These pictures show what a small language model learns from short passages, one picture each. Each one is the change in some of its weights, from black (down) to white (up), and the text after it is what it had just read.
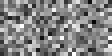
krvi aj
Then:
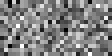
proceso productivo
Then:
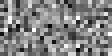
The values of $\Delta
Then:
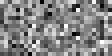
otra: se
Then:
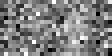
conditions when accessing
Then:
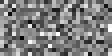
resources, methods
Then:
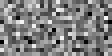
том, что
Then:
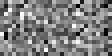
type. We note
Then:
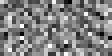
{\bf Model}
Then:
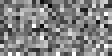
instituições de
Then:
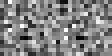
current is identically
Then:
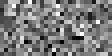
were able to
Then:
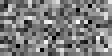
using the Mellin
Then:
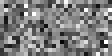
as they interact with
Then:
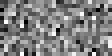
accuracy of the
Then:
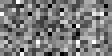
next polynomial
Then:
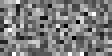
polynomial is
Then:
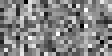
apart. The
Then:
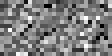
note that due to
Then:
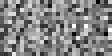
the most popular social
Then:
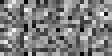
Comparison of
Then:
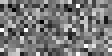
\eea where in
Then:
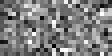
and would contribute to
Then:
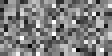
of the mass dependence of
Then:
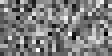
some $i \in
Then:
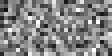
that the topological
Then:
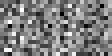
disease with a
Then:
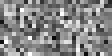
apreender não
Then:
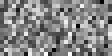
the signal significance.
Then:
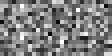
rând, a
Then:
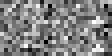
formalized, but
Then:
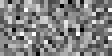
в лісах
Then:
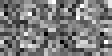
along with conduction
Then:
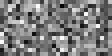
не только
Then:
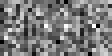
cosmic ray
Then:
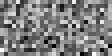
the real system, of
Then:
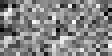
SR and respective
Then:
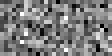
where we assume
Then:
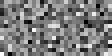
article, we
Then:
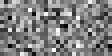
matrix inversion,
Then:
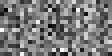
again an
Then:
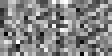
emission line is 800
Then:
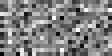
Kann Ich
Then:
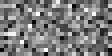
sufficiently large
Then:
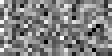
птиц. В
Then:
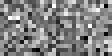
da experiência,
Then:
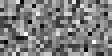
their ability to
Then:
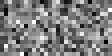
decays} This
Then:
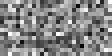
lisoniy olam
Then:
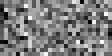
only to mix
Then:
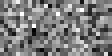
da própria
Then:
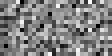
their projects'
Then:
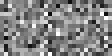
3. Esquema
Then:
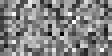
bar) even after most
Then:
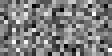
wider range of
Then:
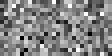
methods were applied to
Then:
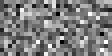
cells with faces
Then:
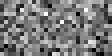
compartments requires
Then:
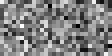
constant, {\it
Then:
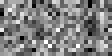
implementación de
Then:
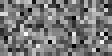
cinq pays
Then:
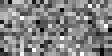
artificial y
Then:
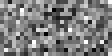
that can ensure the
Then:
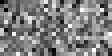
see that the large
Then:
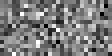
if we take a
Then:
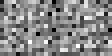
participaron en las
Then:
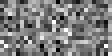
of this computation is
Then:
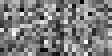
commerce. This
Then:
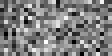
for AI systems,
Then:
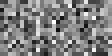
of the process are
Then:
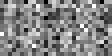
investigated. Their
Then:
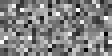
each particular community,
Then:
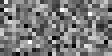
pacing may
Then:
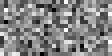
the exact ground
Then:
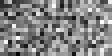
and QD3 by
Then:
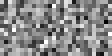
the total number of the
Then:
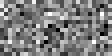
whether binary
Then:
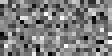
H_2 \rightarrow
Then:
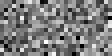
II, Anhang
